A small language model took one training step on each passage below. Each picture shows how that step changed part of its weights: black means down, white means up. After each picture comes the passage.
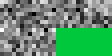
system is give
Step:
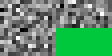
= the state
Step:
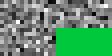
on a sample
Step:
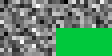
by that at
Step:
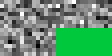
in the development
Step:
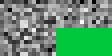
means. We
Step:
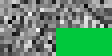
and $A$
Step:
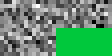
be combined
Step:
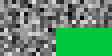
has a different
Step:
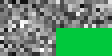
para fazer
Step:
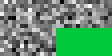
breach of
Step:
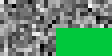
hard and
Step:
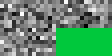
the link given
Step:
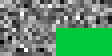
in comparison
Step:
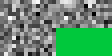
identify the
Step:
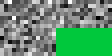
acid and
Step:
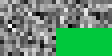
$ then $
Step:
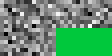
print, if
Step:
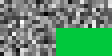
de lesões
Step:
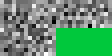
Lek bas
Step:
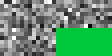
suggest that
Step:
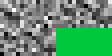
was chosen
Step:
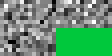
more compact:
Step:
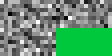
due to the
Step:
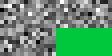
detectable in
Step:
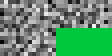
auf der
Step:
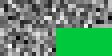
em vez de
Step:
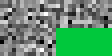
the SK
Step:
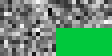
nous nous
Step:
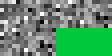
under the ZZ
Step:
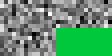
er zoo
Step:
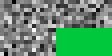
ve seyri
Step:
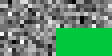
the fibres
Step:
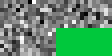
to hide
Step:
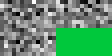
die Pause,
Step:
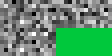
bereits im
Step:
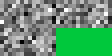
process began
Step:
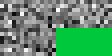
the operator of
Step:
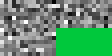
the diagonal
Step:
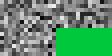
model on the
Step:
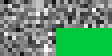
de establecer
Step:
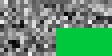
a safe
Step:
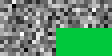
of Fig. 3
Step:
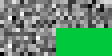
depth of
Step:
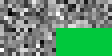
been to back
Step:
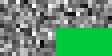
events to
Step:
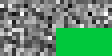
the previous
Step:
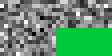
in the system,
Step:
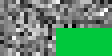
is obtained by
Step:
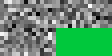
In general, in
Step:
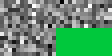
the cyst was
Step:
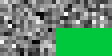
$y$. This
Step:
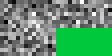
the merits
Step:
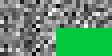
modo que
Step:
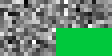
according to
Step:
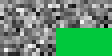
of the mean where
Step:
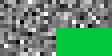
can write
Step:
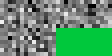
asked to
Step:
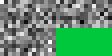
evaluación debe
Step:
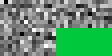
visual similarity
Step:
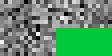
retained with
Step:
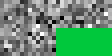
gap is
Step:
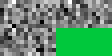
less known
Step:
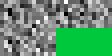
likely leave
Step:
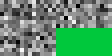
sections have been
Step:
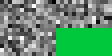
for employability
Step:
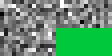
alters the
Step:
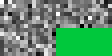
interface founds
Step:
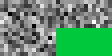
experimental identification
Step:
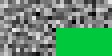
Attend the
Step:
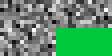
takes one
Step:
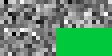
placer en
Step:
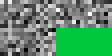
para incrementar
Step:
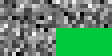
generative system is
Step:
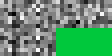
higher levels of
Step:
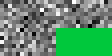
for (i)
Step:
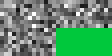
supports the
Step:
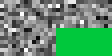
in the mass
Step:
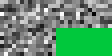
during the
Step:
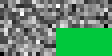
by the students
